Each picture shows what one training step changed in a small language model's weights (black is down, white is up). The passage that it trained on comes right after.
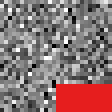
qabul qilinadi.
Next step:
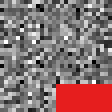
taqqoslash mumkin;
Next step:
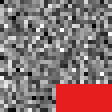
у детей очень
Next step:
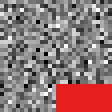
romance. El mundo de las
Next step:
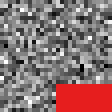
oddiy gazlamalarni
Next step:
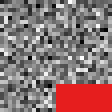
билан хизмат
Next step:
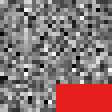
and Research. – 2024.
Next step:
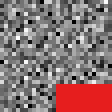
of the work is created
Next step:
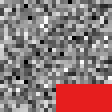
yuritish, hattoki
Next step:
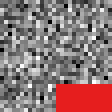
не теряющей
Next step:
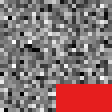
bo'lsa-da, ular
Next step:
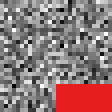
M. C. Efeito
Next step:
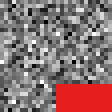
para o modelo KNN.
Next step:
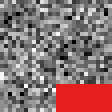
главного пользования
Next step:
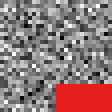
2 salas ociosas
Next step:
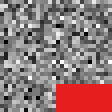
podría ser aceptado si
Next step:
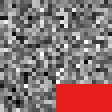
inicial, eles já
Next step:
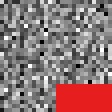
веке появляются
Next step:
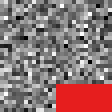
o'rinlari yaratish
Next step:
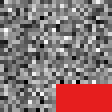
чітко визначеного
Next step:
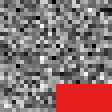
for undergoing the inspection
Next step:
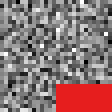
aan het berekenen van de
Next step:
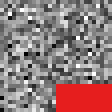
que se visualizan en la
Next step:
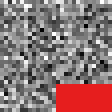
прийшов примат
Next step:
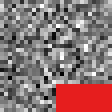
service life,
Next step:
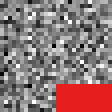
surgido la propuesta de
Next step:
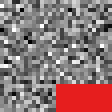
Catálogo Nacional de
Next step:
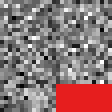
sifatida qo'llanilgan
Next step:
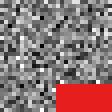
— абсолю
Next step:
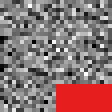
results of repeated
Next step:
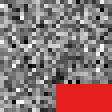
per i decisori** sulle
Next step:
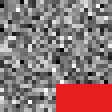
процесі, оскільки
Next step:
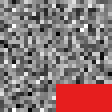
intelektualistów z
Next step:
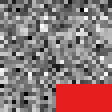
al *principio de ne
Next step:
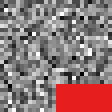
grado de las competencias de
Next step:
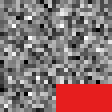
en cuanto a proporcionar
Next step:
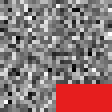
illustrato la metodologia
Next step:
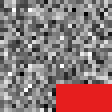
relaciones, basadas tanto en la
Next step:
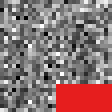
"Iqtisodiyotda raqamli
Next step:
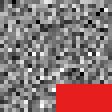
realmente progressista.
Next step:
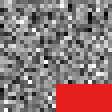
эди. Қанча
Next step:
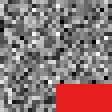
Legislativas, na
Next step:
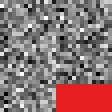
2. Environnement
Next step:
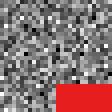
shaxsiy rejadagi
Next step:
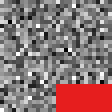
uchun xulqning aynan
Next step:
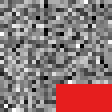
o'zi "Devoni
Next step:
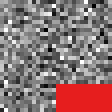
и кураторов для
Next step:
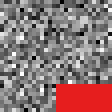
схожие тренды
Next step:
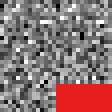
raramente foi relatada como
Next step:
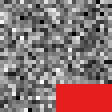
correspondria al
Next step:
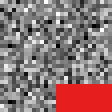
en vasos de precipitado
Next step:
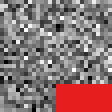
podría contribuir a
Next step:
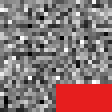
85 – das vorliegende
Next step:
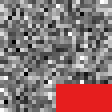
Bloom, Geurts,
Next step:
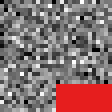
методи та інформаційні
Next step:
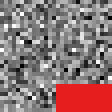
mavjud bo’lib, bu
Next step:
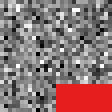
THE ROLE OF
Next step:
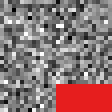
sugiere integrar
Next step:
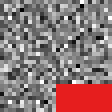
cele mai multe ori
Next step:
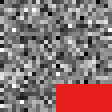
зокрема: створення
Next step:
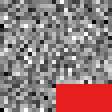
des changements. La
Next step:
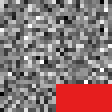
the modern education system, the
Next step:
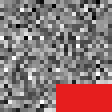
el cinema Studio
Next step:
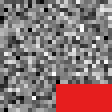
shaldırıp edi.
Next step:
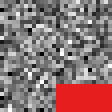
com discos de polimento com
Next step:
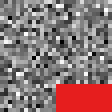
y Violante de Aragón
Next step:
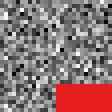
останалите в граф с
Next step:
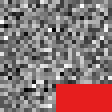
schimbătoare, dar
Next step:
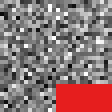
Navoiyni ana shu
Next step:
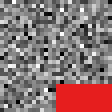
қўшимча касбга
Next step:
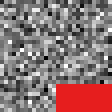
обучения является
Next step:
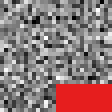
foram desatendidos nas
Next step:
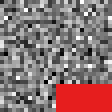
książki o
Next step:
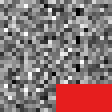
maqolada aqliy
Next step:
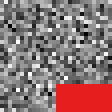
працівників ферми,
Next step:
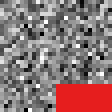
2.6. Kabuuang
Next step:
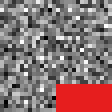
ЦНТУ. –
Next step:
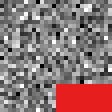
більшому обсязі та
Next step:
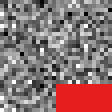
tecnologías que les
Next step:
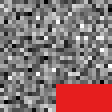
e Ahead of Print:
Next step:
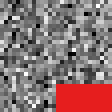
breast cancer.
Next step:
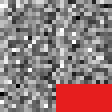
olgan holda, darslar
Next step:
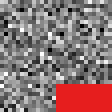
Твори великої форми
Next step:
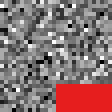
Centro Universitário
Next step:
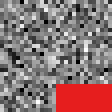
do *software*.
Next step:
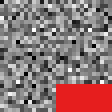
була застосована
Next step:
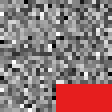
alcoholismo y
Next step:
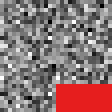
yoritib berilgan.
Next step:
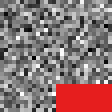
строить каменные
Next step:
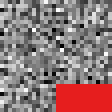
Azok után, hogy
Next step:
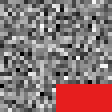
чтобы он не
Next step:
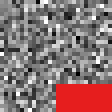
II. In addition, the
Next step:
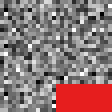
relação aos educandos
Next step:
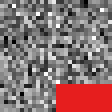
иштирок этишига
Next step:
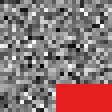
considerar como fuentes de
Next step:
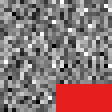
muhimi bu davrda
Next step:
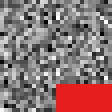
ижрочилиги ҳам
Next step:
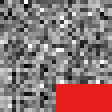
processos de criação de
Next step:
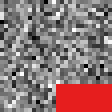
нашли работу 905
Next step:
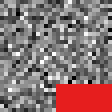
sociedade civil, do
